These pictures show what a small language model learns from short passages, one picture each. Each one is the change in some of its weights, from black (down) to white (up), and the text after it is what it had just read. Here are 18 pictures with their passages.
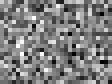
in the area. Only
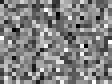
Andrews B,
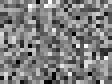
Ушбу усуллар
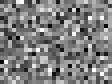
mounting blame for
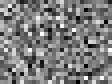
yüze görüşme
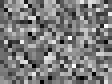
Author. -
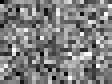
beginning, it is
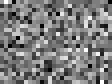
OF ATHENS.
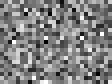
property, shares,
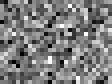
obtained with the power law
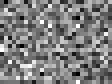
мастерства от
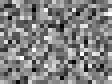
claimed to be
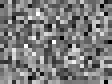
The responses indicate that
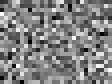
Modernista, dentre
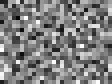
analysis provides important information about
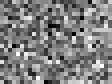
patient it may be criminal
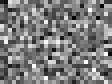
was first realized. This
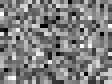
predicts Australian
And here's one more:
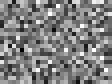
GAUR and D.
